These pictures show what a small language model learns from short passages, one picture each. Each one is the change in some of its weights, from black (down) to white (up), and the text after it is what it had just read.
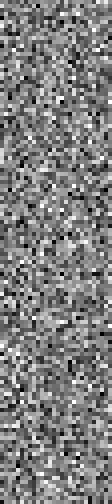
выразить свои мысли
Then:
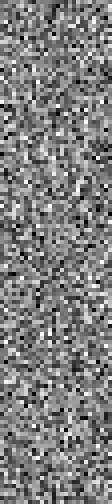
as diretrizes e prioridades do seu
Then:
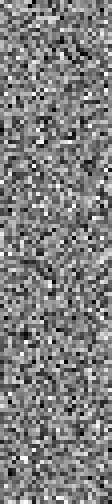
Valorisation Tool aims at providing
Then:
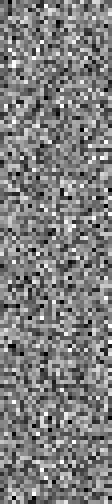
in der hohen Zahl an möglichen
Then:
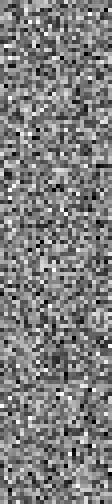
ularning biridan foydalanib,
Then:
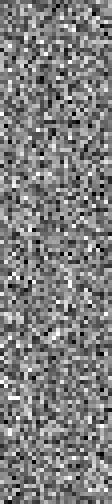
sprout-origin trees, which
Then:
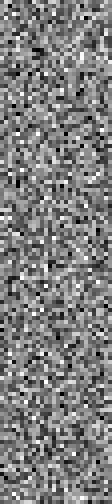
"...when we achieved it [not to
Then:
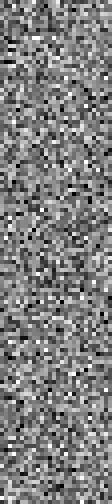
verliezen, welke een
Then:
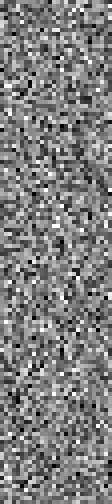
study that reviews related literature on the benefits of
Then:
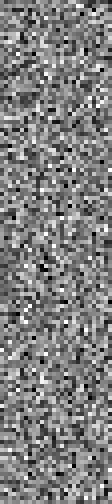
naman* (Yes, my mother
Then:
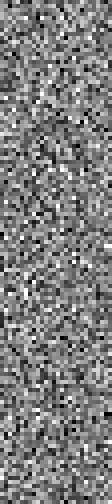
yechimning imkoniyatlarini
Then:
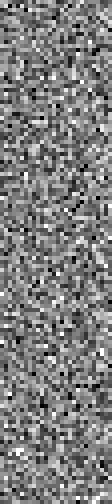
А. Вежбицкой
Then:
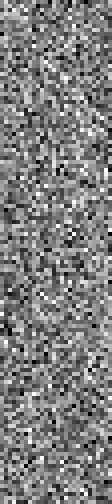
A PDS was used to get the essential
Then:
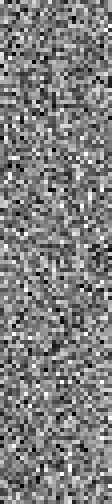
los resultados obtenidos en una comparación entre
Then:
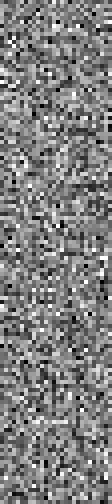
hayotni o'zgartirish,
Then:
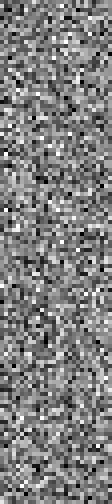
T_1 in the first camera no
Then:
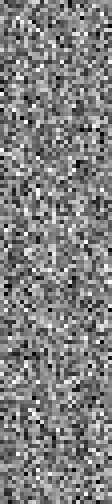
packets are transmitting without any
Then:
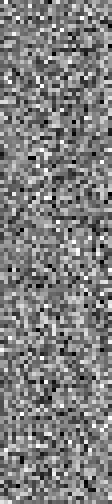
them. An ambitious Pact needs
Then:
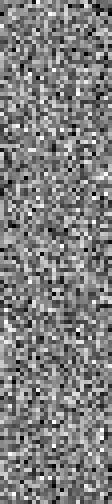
participants. CCS Concepts •
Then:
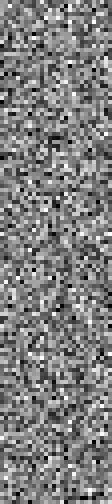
dominance. “The political manipulation
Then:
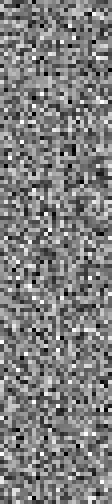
служб и государственных
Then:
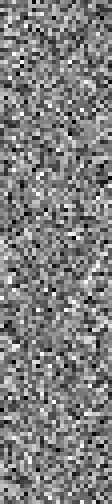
can be improved [3]-[6]
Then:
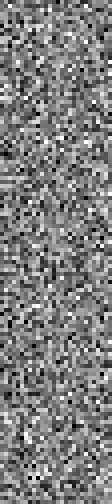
interview) that allowed us to form an
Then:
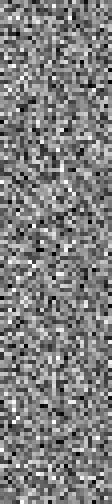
10–20 cm⁻¹ and was observed
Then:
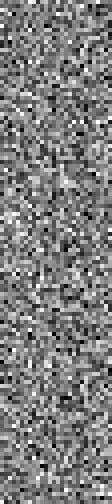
and its handling was carried out with the help
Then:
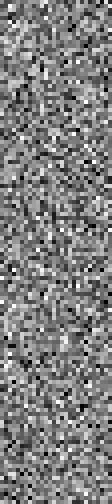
denote the interface of different phases.
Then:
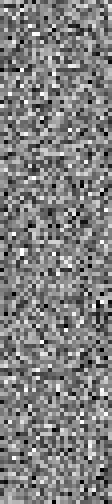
2021). Antes de presentar la descripción
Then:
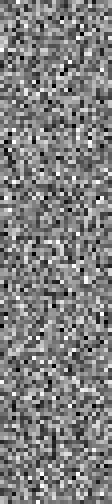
a pointwise (CE) representation of
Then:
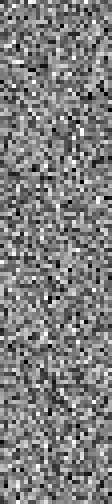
internasional yang dipakai untuk
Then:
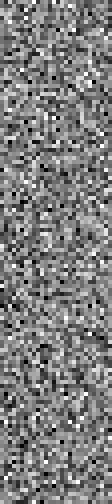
shartlaridan biri ekanligi
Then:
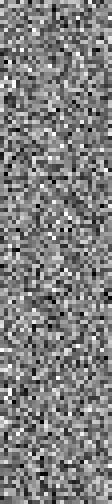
the beta-thalassemia
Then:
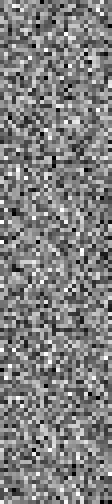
Antropología e Historia
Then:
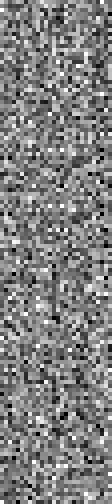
CW compare with triple and
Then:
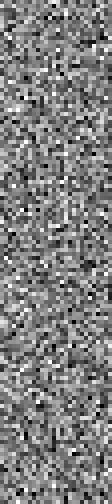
appropriés dans de nouveaux
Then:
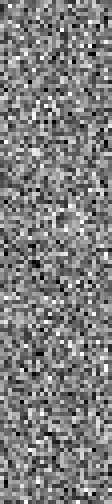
cuatro fases del viaje del
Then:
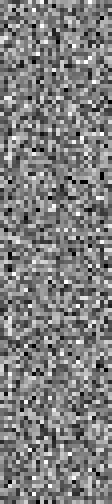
lipid nanoparticles,
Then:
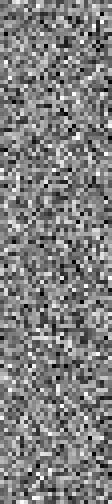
Hu, 2001). The degree to
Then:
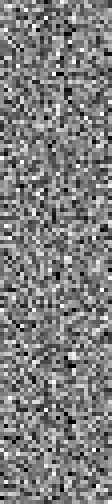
и специфики деятельности
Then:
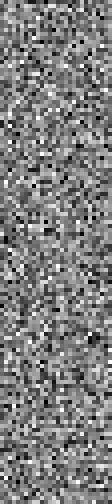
tashlanadi, so'ngra
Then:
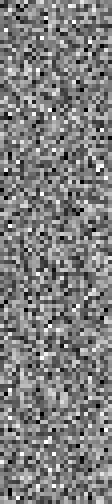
new therapeutic options. One such
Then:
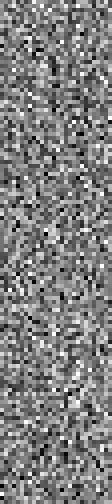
and Analysis of the Results of the Rural
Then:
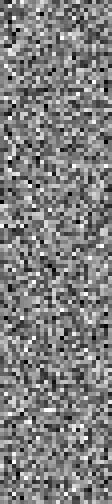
oil and gas exploration companies in
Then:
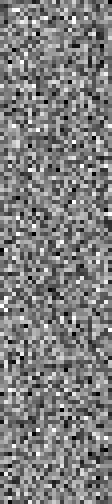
ними людину надалі
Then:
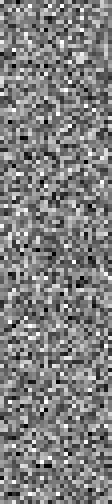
¹ Coordenador de Inovação na
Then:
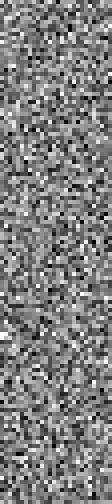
permitir essa liberdade da forma.
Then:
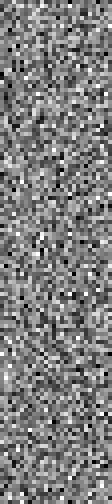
between arrival time and processor entering
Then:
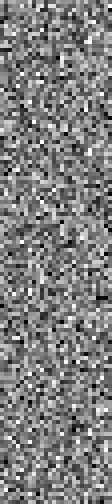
this study is to analyze the effect of
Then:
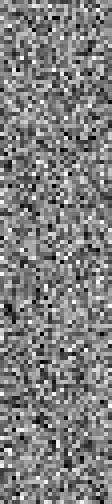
the material heard is concatenated until it
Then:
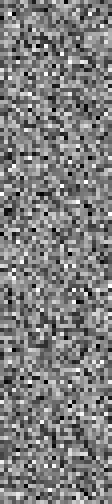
and benefactor of humanity for his
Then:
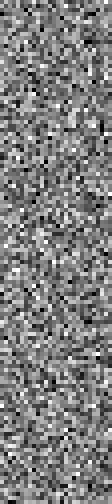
el aporte de cosas a una
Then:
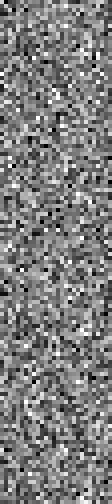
aluminium alloy-glass
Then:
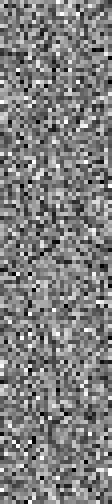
through which the national worldview of the Uzbek language
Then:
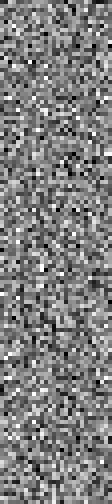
fan (a 12V DC fan) was then
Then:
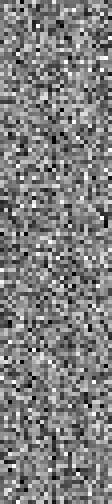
painful, and resistant to
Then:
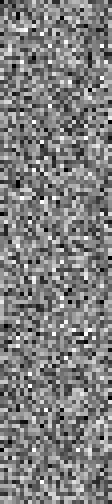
A description of the characteristics of our respondents
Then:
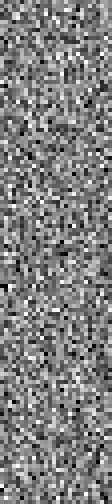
1$ Hz. Furthermore, the
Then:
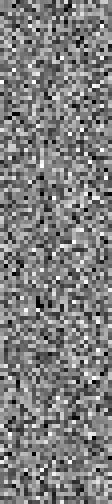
dependent variables were A1C values and
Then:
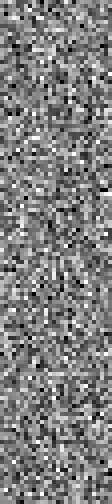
o tratamento de *Musa sp*
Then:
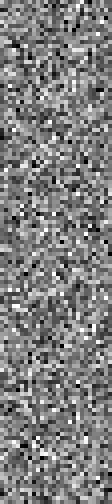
quruq magnit kukuni
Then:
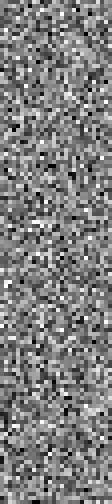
p_δ itself (to make this
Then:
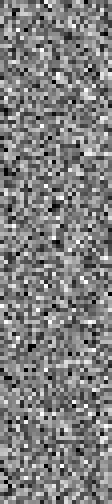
otoacoustic emission variability,"
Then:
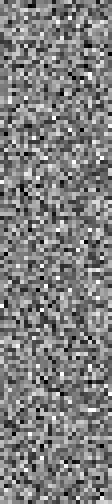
lead compensation is to move the poles
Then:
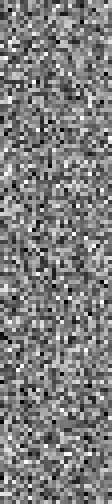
a significant impact on its rivers by controlling
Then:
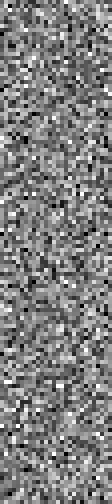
conjuntamente com o apoio e
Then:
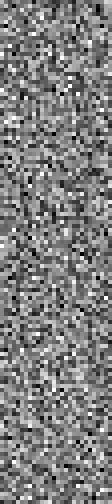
goes on until the last data. The
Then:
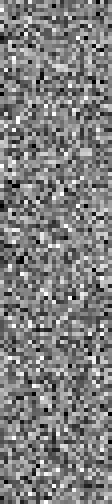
federführend für die
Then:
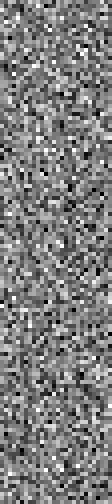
corresponding authors upon reasonable
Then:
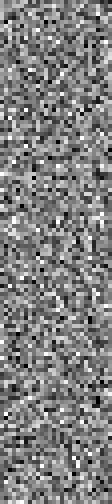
kesintiye uğramasından
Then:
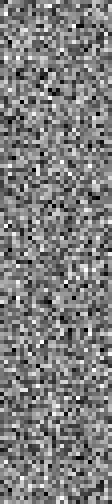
institutes. *Frontiers in
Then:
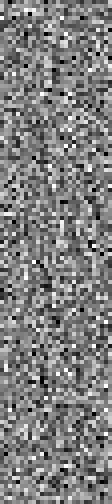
сфере дизайна и
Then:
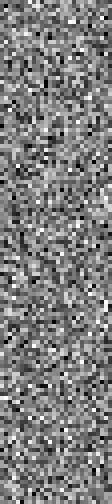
other study^[7] square
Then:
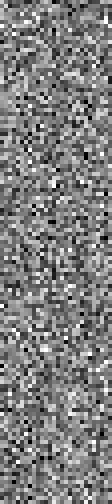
mismatches between theory and practice. These
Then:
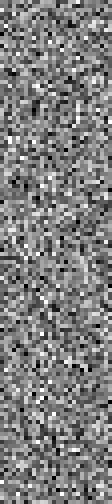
can be gleaned from Figure 4 that in
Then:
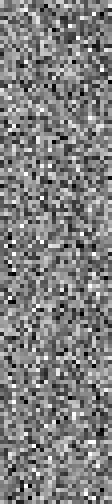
study was conducted with the participation of 199 students and
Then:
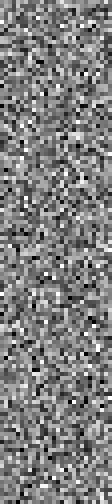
Gesundheitliche Bewertung
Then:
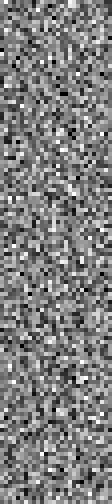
en que se quiera coleccionar una
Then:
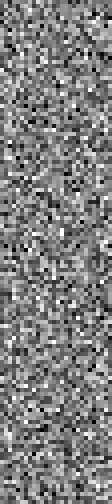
communication products? Entire school classes participated
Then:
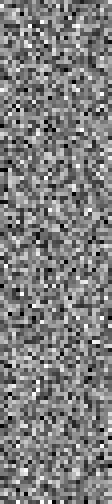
negatif. Berkaitan dengan
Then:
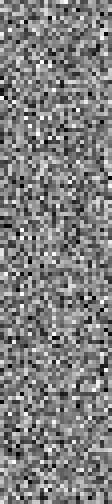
in our studies To date, much research has
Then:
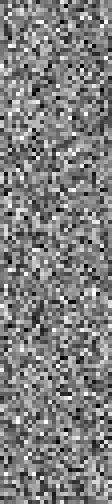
penutur dan mitra tuturnya.
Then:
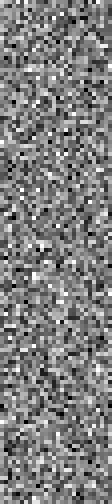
товары в торговле
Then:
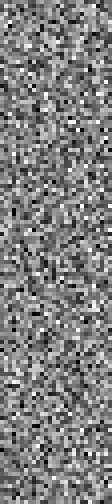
la optimización de estas rutas
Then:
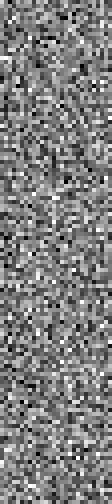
of color, changes in shape,
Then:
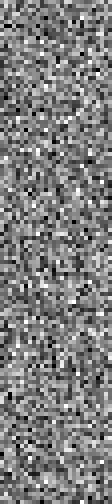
by over 80 participants from around the world.
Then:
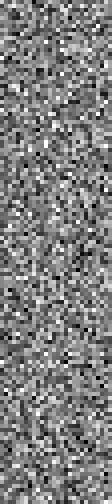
cada revolución. Luego,
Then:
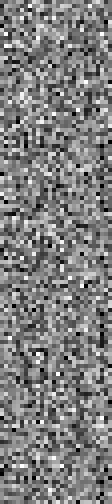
колегіум» імені
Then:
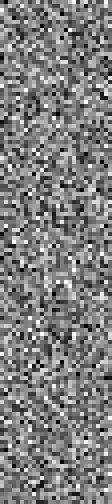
one of method to improving soil fertility is
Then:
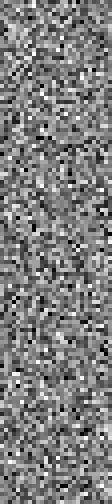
not teachers' digital competence significantly influences
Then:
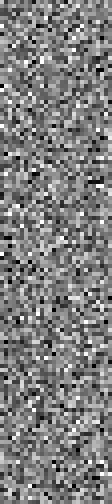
technology aims to understand trends and patterns
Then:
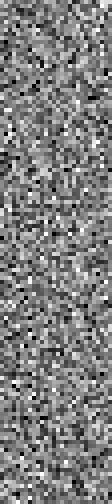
a simple and very effective graphical procedure
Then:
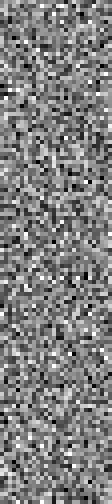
23. Schumpeter, J. A.
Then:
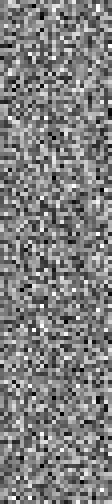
approaches provide the base for studies which examine the
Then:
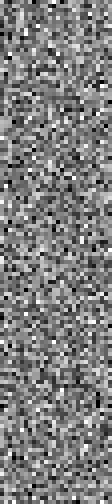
Simulator" Published in International
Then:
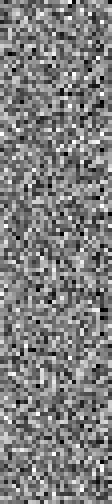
Japan). Samples were diluted
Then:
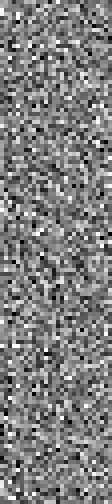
or support need Sourcing of different raw materials
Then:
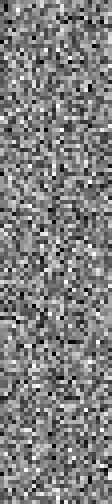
and +0.45 mm (range
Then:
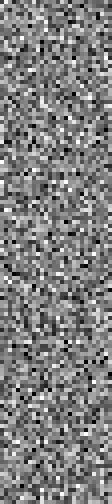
study, nor any credible compliance
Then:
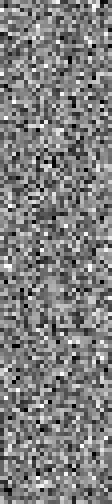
active participation in classroom discussions.
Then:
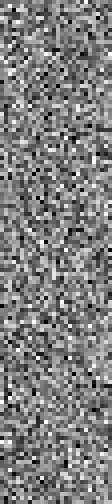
Abstract: In this paper we investigate the
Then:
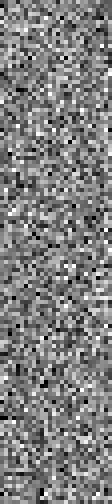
des Kay-Ka'us (ceux
